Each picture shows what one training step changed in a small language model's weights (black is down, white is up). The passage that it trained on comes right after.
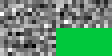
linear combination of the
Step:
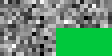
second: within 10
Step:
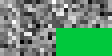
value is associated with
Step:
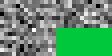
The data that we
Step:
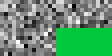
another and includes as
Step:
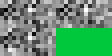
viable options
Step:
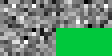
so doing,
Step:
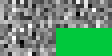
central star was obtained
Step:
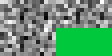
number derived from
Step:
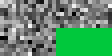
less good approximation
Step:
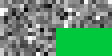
layer deposited
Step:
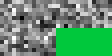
undergo several
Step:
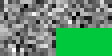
and J.
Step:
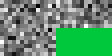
β SB
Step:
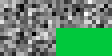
utilized to
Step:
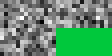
trust of the
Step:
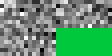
always generate
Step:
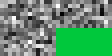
of national
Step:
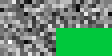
to the mean value
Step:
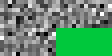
No Service
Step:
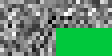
it is at first
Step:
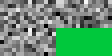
on disaster
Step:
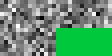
\\ \hline
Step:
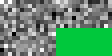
will improve its properties
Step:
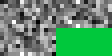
obese population
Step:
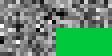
truncation of
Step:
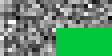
scheme and the other
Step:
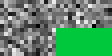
potentials, is
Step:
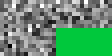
Wang et al
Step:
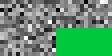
wt % of
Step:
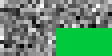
Resonance frequency
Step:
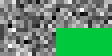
is the angle of
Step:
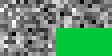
avail value
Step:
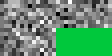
give \[
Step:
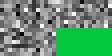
assume here that the
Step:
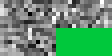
natural surroundings
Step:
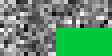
influence of individual and
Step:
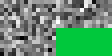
Simulated curves
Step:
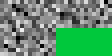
Generative AI
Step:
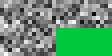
that managing
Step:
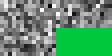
as the most consistent
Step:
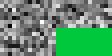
this probability is equal
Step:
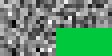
Properties of
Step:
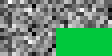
writing process
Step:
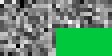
and longitude of
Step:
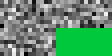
and organic
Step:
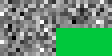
SYM in
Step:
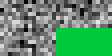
and stresses below
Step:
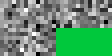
transfer curves,
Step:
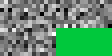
with the background magnetic
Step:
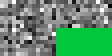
of the solar
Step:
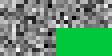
about ten
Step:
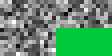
conditions and necessary
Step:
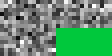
optimization of the
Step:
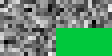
societies have
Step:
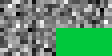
meaning that it is
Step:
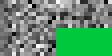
facing local
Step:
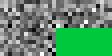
in this paper is
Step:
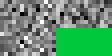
LLM to
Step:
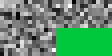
our investigation of
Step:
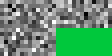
quantifies the
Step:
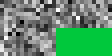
(the research
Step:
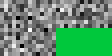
for this material
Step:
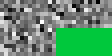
complicated than
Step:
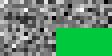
the different interference
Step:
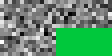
quality assurance
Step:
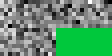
may indicate a
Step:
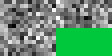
PhD in
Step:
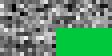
the CP transformation
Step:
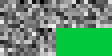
Since we know that
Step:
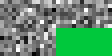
analysed in terms
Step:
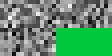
it is necessary to
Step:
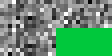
of the following
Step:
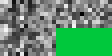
of tumors
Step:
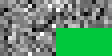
scaling prediction
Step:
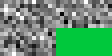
an email address
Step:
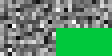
be determined is again
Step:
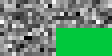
that all computers
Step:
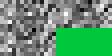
two mentioned above.
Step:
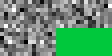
intervention if
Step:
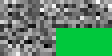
the momentums of
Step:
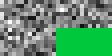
positive school
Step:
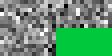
wave function at
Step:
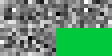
standard unified diff
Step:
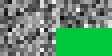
+ \psi
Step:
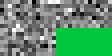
the reader that
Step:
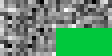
Table 4.
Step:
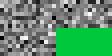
are the wave functions
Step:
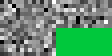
The blue and
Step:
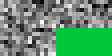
These results do not
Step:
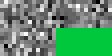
a more robust
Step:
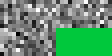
lies entirely
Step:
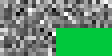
approximated as
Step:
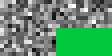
of images).
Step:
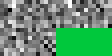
side $L$,
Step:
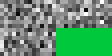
hover at a
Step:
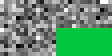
Module 6
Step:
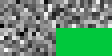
extent of the
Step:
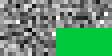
9: different pressure
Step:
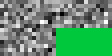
nucleon and
